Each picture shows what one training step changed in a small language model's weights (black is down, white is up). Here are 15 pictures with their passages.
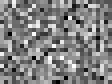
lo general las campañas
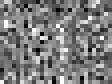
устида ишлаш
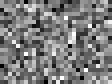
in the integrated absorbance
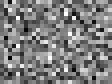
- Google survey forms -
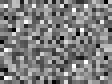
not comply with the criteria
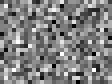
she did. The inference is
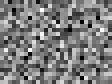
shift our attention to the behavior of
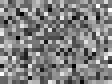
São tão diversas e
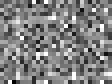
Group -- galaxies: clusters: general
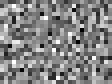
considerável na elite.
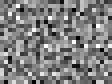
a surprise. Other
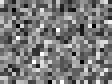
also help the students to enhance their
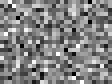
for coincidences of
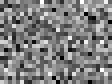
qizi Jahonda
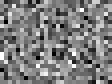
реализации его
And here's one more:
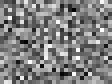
utilizes a base layer which is
